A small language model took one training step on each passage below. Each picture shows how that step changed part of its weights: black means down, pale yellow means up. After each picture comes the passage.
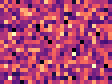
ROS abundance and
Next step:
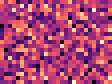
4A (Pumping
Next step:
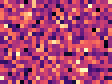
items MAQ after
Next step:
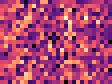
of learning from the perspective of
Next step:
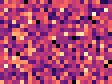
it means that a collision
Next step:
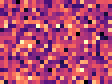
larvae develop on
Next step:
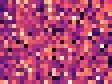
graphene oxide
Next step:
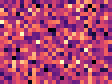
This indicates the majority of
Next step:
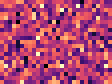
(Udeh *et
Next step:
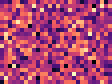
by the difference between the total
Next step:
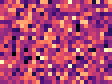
of the extraction parameters:
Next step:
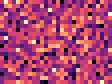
the anaphoric
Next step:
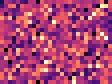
testing and $R=
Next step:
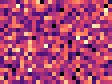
ways to strengthen
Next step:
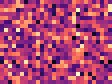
from solutions of pH
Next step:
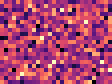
issues Figure 07-
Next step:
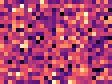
intensity of lighting in
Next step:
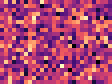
the new pedagogy
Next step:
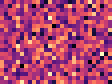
There seems to be a
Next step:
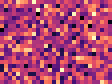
duration between 6-8
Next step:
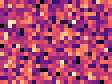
Date of delivery
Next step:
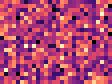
hard and soft hand off
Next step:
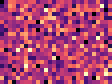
hydrogen generated per
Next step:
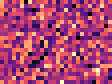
for tweets, where
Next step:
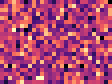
newer "order of
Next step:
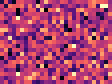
specific”* →
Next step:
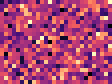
technique to determine the
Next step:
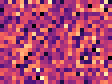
of blockchain being used
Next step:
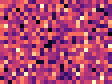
parts of plant.
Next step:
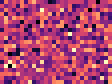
Also, there is a significant
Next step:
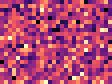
setting up of international
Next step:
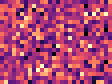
of the hour is to have
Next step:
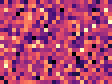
and family are the most
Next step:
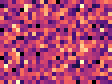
are swapped with
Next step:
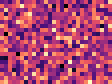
as a state of mind.
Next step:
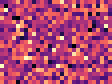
which were dried in
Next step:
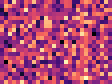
experimental radius (in
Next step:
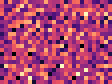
Experimentation process and general
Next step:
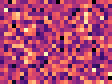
a total milk production of
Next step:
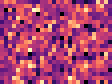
analysis, tooling development,
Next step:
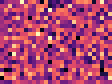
All participants will receive a
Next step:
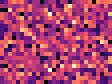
May score 1–4
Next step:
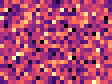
included at $\leq
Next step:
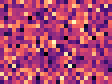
by the exaggerated
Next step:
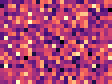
evaluation in order to effectively
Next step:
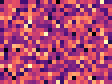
the highest range of
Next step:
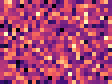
comprehensive literature
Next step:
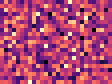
A list of postal
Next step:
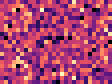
into proper interpretation of
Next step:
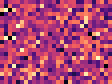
the importance of the targeted
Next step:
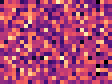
the set of natural
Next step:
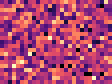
from RCTs has helped
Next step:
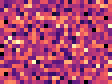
probe). Control data
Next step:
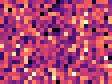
regression model is considered free
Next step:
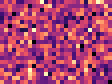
turning to desalination
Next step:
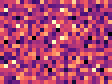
Allah has cursed
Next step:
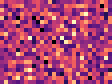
neural networks as well as
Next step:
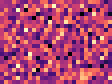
are Sir Mulberry
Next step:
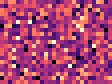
of the substance was
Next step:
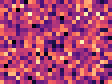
such as age, education, and
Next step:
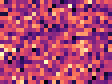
seen. This can be
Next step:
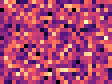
those goals that each person
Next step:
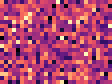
al. found that a good
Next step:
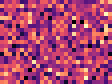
that the modules for the
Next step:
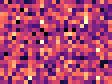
the development of new government
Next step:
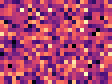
Table 4: Difference among
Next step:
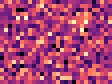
liquid nature and can
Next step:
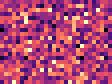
remaining energy of the nodes
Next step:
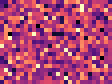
schools use visual material
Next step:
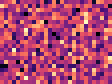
a flexible solution
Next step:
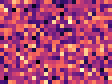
life is somehow depended
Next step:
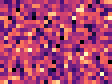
vacuum gap,
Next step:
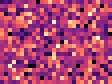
translation. It is a
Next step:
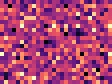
of dementia. Figure
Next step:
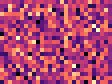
A Morphometric
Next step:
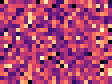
a sample set of 270
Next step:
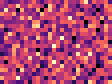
- - Objective
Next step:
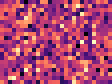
of radiation, provides
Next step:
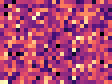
the earlier research findings
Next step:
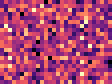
the initial stage of the
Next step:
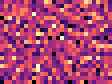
2008). The necessity for
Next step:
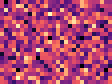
Flandes) as well
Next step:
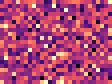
this ethnic group,
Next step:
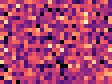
measures that are to ensure
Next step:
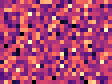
University review [8] of
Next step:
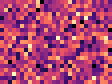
the Annex - an
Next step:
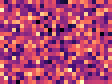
group. Now we are
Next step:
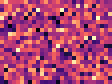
Dorr *et al.*
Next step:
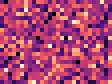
as 'Serious'
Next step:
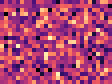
fluid causing
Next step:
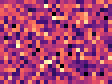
that the VEGF values and
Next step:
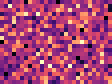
was delivered during the
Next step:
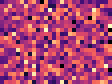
All authors read and
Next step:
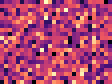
set of users, in order to
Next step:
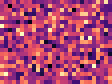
open access corpora for
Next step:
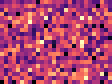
reasons, in order to
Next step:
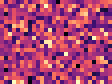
to developing a description
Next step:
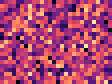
compromising bacterial
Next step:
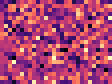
skills. An ability to
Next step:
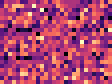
with emotional, social,
